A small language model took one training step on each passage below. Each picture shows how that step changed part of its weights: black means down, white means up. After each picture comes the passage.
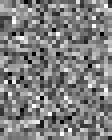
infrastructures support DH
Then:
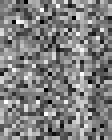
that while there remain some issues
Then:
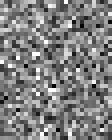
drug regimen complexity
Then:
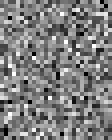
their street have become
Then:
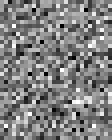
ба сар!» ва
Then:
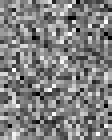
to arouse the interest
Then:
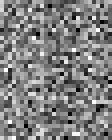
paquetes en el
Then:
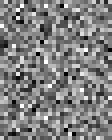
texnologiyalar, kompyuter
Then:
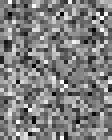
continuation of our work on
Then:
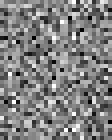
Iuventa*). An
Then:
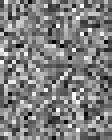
el món de la
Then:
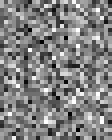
governments that address the fundamental
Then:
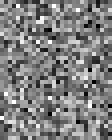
charge density implies that
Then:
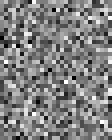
причиной. В
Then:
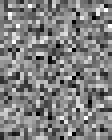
and immune responses.
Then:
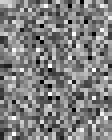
which tree species to use it
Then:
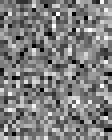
validated through benchmark experimental
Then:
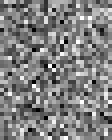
ІL-6 у
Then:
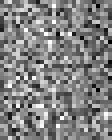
tengevolge van de
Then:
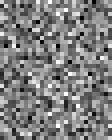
the world, safety of
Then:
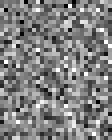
free of charge. -
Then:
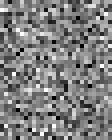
sigirlarning sut
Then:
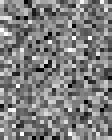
ou consensual). A
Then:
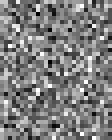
mesmo tempo, se
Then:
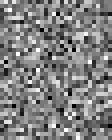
jamiyatdir. Bu
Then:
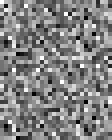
both the variety of
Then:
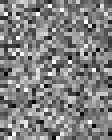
bénéfique pour
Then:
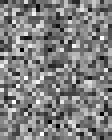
controlar las tres
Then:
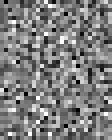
incapacity; and
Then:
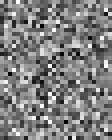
so- wohl über
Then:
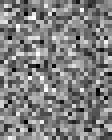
recurring theme in
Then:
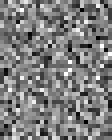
bo'ladi, u
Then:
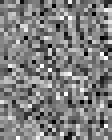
therefore, self-healing
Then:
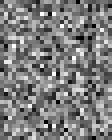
method, it is necessary to
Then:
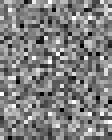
в арабских
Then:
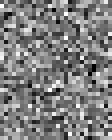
linked to the expansion of
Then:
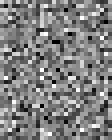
yer almış olsa da
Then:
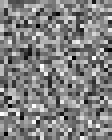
implementação do protocolo
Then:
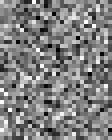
e decreases towards 1 as
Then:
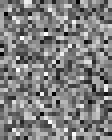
in landlocked
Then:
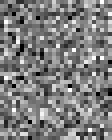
o‘rtacha va 8
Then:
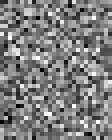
specifying how the terms
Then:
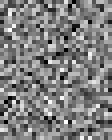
MAIA, Valter
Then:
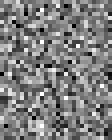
future campaigns or
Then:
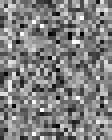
use planning meetings affect
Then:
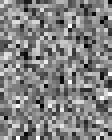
long time” Table 1.
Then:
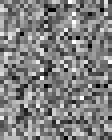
immense face. By thus
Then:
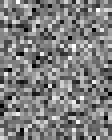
творческий проект
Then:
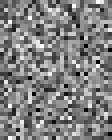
de productieprocessen
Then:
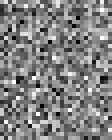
aniq tashxislash
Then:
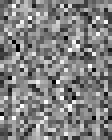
créer vos propres
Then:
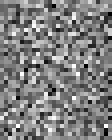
O pedagogo não é
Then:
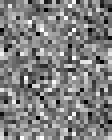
the publication contains a
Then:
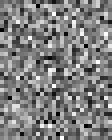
to sunlight. This
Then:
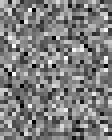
international law in the field of
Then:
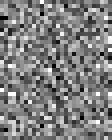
This section reports the elaborations
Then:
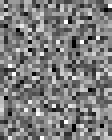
uncoupled transient
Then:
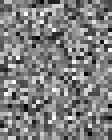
regards to a company's
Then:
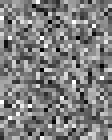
rates and provide valuable
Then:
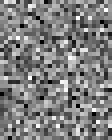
has the dimensions $X
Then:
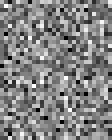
XX. Nuestra
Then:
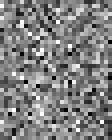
última vez que
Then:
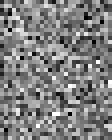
dunyo turli
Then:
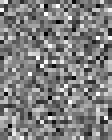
CSI operation. The algorithm
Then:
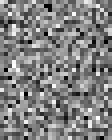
apoio institucional e
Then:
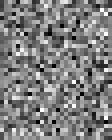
in animals and humans
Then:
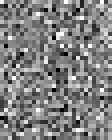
размера уставного
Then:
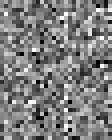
уларнинг ўзаро
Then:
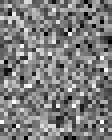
madaniyatini uyg‘un
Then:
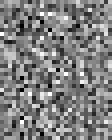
structures were clearly observed from figure
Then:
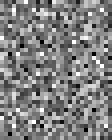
Com base nesses dados
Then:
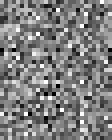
process still exists. This
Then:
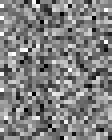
este estudio. Se observa
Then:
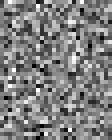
and the spiritual trends
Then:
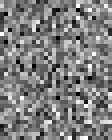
water samples run through a
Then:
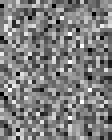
a result of a more detailed
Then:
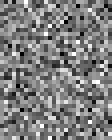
was financially supported from the
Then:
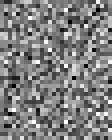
et Ait. fil.
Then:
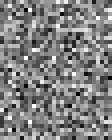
an important feature since it
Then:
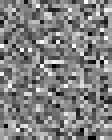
The datasets analyzed during the
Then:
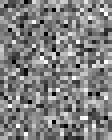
Если на поле
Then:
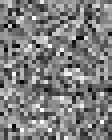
recommended cure temperature is
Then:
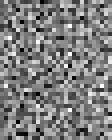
ega. Tahlillar
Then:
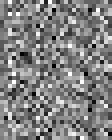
students benefiting from these
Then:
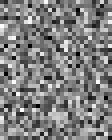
consists mainly of the following
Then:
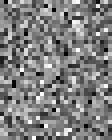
picture. And say
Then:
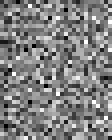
soils for better plant growth
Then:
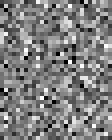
- Contract. -
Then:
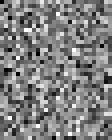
sensato de tales
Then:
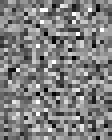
in Borno State while
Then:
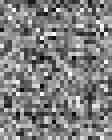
of interests The authors
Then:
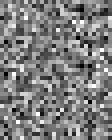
method of Zoppi and
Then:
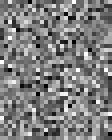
molecular structure (Figure
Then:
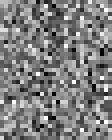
in reducing bullying and
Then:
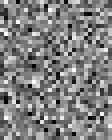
the skin. The more
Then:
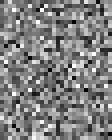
soluble form. The
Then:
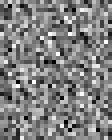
Chrome Store
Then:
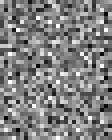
realizados, e em
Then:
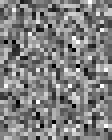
clinical symptoms and factors such
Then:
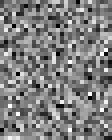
a wide range of modes
